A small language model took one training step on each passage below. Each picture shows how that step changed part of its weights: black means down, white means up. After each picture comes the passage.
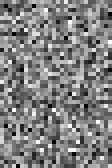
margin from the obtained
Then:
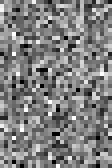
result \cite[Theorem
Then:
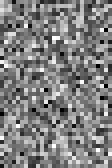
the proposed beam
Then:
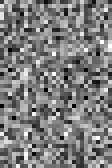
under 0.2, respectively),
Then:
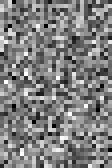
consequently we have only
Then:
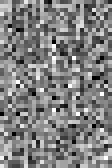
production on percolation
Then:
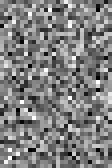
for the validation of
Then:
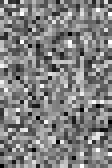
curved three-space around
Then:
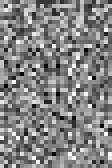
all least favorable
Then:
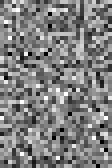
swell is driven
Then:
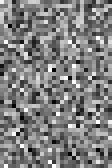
of the $K$ components
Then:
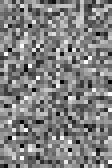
$r=0$ and the
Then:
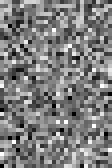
of particle. At the
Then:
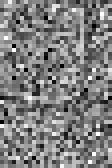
his approach leads to an
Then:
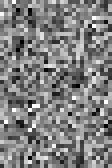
bandwidth. For a
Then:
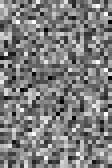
and decide a correct
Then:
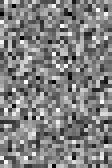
% Also,
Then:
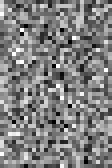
Meixner}) is
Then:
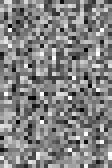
congruence. If
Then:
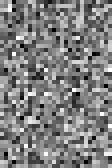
which the sub-matrices
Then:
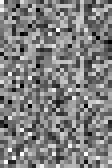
Under this assumption, it
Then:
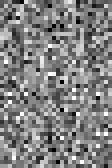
versus voltage
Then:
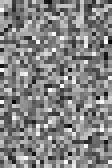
proof takes into account
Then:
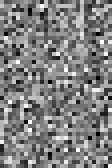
\nonumber \end{align}
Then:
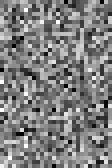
long exact sequence associated to
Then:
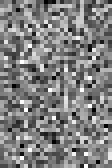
not influence the
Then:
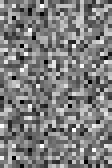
\Delta(A)$. This
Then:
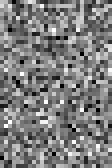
that the shift has
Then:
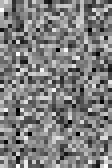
proof of this fact is found in
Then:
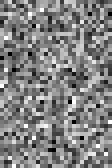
a library of
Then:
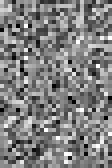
the introduction, all the
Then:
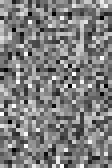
the cost savings from
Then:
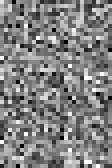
the rank of the generator
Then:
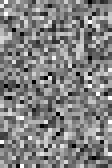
the usernames of
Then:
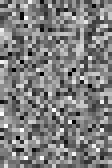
a}_i$ are the total
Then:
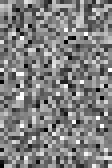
can be easily proved
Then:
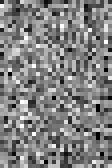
are two orthonormal
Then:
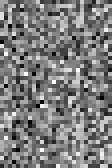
...N$ with the
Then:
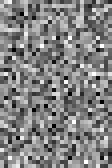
uniformity follows from the
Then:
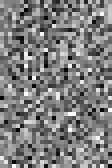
in [12] it is shown
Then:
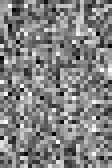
from monolingual and
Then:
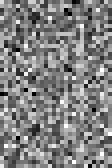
20\% higher than the
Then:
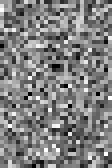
strange hadronic
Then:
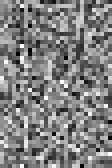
$u_2$ for the
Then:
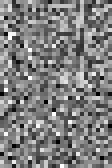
such that for all $y,
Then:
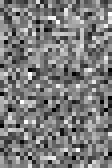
analyze it in terms of
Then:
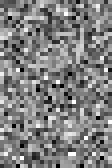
distributed over the frame
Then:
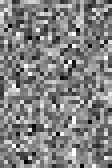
of multi-qubit gates
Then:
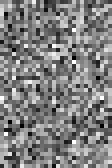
obtained in Sec. III
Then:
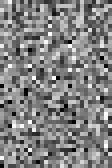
section is devoted
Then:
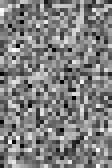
to use multideterminant
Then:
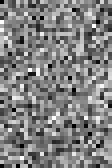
on the focal plane
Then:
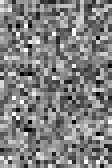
the Euler class. Since
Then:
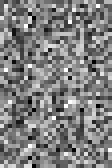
happen in a real system
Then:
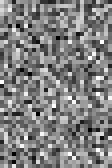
the boundary induced parts in
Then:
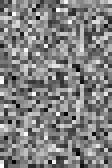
Filled symbols
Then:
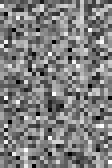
+ D \cdot D^T
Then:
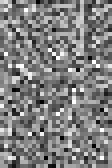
any $x,y \in
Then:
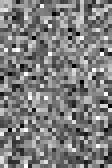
time in 25 years
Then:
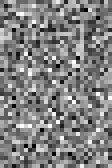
the surface of a growth
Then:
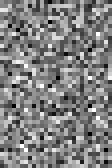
only recently thanks
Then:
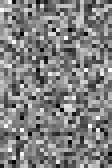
particular, it means that the
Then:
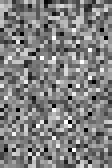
also developed for the
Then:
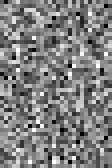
flake suspended
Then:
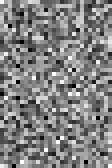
of~$\sigma$. We denote
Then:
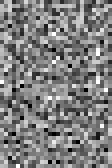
concentration, since in
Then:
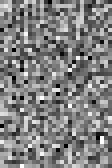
proposition 3.3 of
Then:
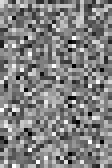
$\nabla u=g(\nabla
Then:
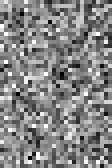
chiral group. For
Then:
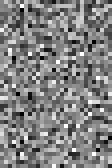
$W$ invariance.
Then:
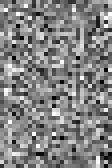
c_v = \nabla
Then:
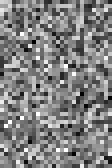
model on a square
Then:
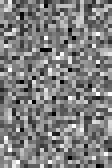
where $z \approx
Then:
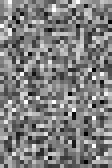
resistance R of the
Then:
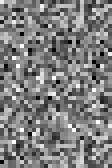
q$, the eigenvalue
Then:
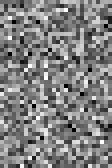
send them to a
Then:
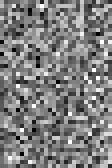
\end{proof} In the
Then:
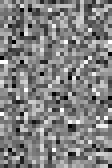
$B_D$ are
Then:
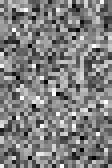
Factorization properties of
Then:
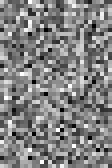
requires that $\{i \in
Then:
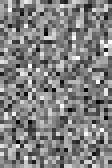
candidates. A
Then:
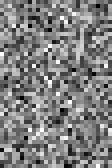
quenched before
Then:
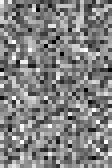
It now follows from (1)
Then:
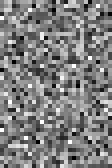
turn, is equal
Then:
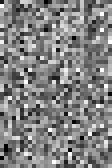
are explained in section
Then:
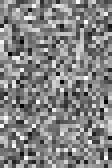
of a 4$\times$4
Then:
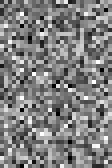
\exists x \in
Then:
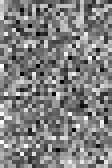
A similar process was used to
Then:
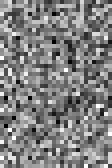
constant round metric case on
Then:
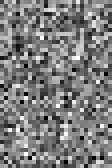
band can be defined as:
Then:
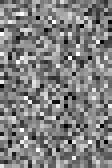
are cool, evolved
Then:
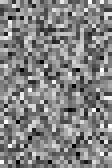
all apparently
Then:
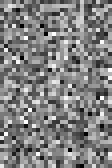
< j$, then all areas
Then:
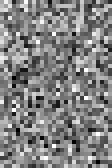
homogeneous bulk
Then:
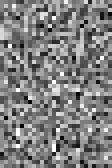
table $T_{ij}$
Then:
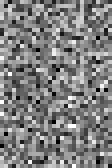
& $\langle N_{\rm
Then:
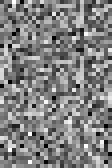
of new resonances which
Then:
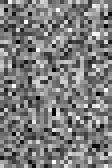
green spanning
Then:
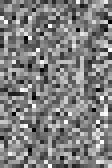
\mathrm{d} y=
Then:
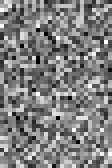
sensing using a single
